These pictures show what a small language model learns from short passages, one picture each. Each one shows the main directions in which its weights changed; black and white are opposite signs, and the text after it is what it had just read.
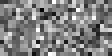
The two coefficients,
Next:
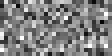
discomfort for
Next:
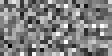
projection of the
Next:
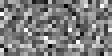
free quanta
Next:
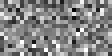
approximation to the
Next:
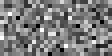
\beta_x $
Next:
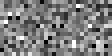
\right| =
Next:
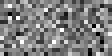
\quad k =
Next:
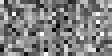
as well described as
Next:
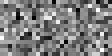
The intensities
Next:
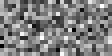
input layer and
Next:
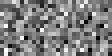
points are simply
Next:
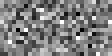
This contrast is
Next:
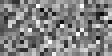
then define the
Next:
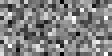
settings in which
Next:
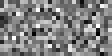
(through a
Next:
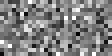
properties. \item In
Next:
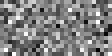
given dates that contain
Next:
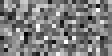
editor =
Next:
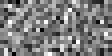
work we consider a
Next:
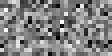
large $n$, and
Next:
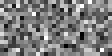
understanding of
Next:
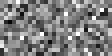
quantum mechanical
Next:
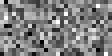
as desired.
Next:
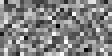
at least within
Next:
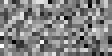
center acts
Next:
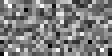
we lowered
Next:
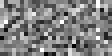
to be a nonlinear
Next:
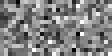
is the representation of
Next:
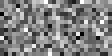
tracers and momentum
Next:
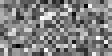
On the other
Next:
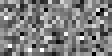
speed of light
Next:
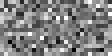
the main clusters of
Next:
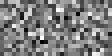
interferometer to
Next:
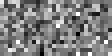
in existence of
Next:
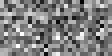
normalized throughput
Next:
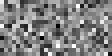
and indeed our
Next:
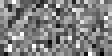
present there is a significant
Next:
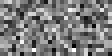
gravity action of
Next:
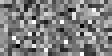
Let us give
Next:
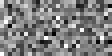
be as strong as in
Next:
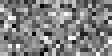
by Bisous process
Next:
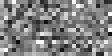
not very sensitive
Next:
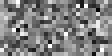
is not responsible
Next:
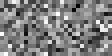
each plane,
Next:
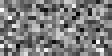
leader who
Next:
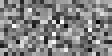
to 90 deg.
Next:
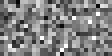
is found as a function
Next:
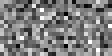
It implies that
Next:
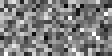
the polarization is
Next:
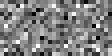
matrix potential \beq
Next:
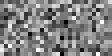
explains this high
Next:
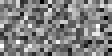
varies with the
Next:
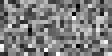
and also for some very
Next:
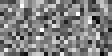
$f$ electron,
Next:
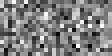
our considerations into
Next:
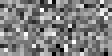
sample for this first analysis
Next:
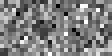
a hard disks
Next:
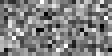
consider in our results by
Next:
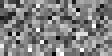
by the National
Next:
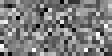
\null &
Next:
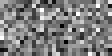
It is worth
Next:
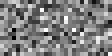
samples, we
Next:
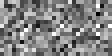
in parallel the local
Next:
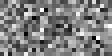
mass spectrometry
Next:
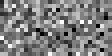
of this figure
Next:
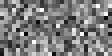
measured cross section data
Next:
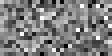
As in the previous
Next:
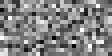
needed to depin
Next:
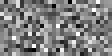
rate. Let us
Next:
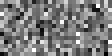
fixed parity
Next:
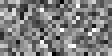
open cavity
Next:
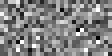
behavior within the
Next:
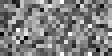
line profile
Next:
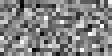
$\omega$) and the
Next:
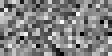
the world
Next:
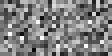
compete with the
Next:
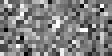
half. The
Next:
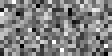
the skate on
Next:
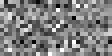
from trajectories
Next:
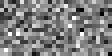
the radio emission
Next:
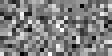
signal. The
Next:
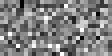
$\mu$, measured at
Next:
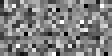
of each approach.
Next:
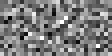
tool providers,
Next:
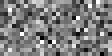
depending on the
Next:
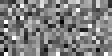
polarisability. For
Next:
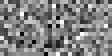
analyzer. In
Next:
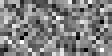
around the background
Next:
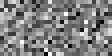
the creation of
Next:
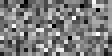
% KEK
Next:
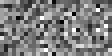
Future Work
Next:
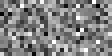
constant term in the
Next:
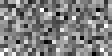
help evaluating
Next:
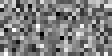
ranging from
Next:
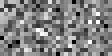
the figure that
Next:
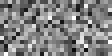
Mason D,
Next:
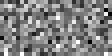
evaluated and reported
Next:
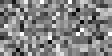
note that the
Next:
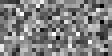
account the localization
